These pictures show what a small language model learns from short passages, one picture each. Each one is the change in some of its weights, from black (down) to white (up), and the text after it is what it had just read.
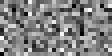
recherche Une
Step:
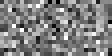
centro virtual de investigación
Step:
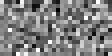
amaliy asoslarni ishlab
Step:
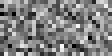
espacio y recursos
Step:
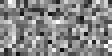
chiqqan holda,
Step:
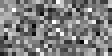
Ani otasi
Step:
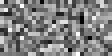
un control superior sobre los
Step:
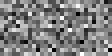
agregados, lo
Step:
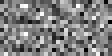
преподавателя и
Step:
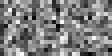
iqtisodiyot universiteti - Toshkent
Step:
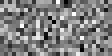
va o‘z
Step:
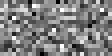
testimonio y
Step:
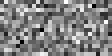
Barros de et al
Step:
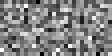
la misma manera, el
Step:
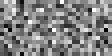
Yan, Feng
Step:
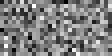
lo que los niños
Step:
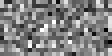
bosqichlarning har biri
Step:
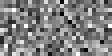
в країні
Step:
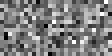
nemen zullen
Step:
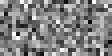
катта тоқларни
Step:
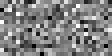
відкриття і
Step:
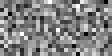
ao fígado
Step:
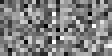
on tallennettu
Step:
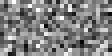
la génesis del desarrollo
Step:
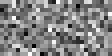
pada hasil penelitian dan
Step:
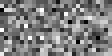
на одного человека
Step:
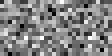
отметить, что
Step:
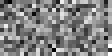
esa ko‘proq
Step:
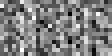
adeptos do mercado
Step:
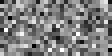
округ МО №
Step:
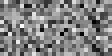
para a Detecção
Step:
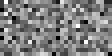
в это время в
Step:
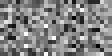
de la estrategia de
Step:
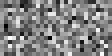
digitale dans la
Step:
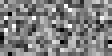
nelle zone in
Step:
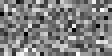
oferecer uns aos
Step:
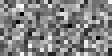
dificuldades de aprendizagem
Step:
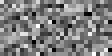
OO VPO
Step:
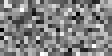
incluido 1: de
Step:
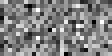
e um instrumento que
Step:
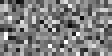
та прозорого
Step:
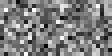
Kuzatuv va
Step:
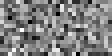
que sofreram
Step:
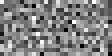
anterior, por lo que
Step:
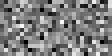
данным даже в
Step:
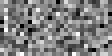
sua história e
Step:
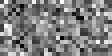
namoyish qiladi.
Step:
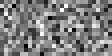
bu muhit va
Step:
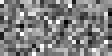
meme ucunu
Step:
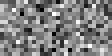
указывает на
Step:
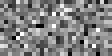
einen Auftakttext
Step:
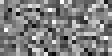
os alunos foram os
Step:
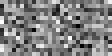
انسان و
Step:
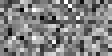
qolgan turkiston
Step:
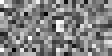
lectura se
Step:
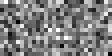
va litsenziya
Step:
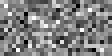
they ensure
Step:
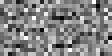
de saúde, para
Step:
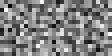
ferida crônica
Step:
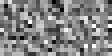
muammolar global ekologik
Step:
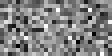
de la salud con
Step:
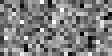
va texnikasiga
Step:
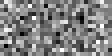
similar unei
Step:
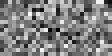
darajasini boshqarish.
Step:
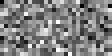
musiqa orqali
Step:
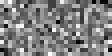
— обладание
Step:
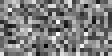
disminuye costos
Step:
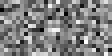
brengt de
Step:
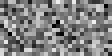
by corrosion and
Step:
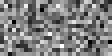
en esta población.
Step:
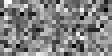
de documentos 19.
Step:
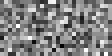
la mise en
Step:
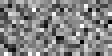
mit seiner Maske
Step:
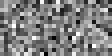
Beatriz Ilari
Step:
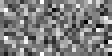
конюхом в
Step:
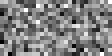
para o uso de
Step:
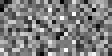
Assim aduz
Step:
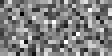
там, где
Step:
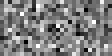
их в тематические
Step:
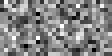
haya tenido más
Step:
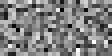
di kemukakan di
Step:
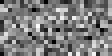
sut yetishtirish
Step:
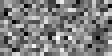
образования — подготовка
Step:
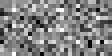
& Volodenkov
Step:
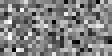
non pas la culture de
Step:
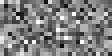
in lematizator
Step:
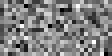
de uma modelo frente aos
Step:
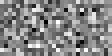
бири бўлиб,
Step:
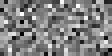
Основой исследования
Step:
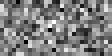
обучения. Принцип
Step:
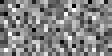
ҳар хил
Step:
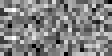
para comenzar la
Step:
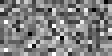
kasbiy tipi
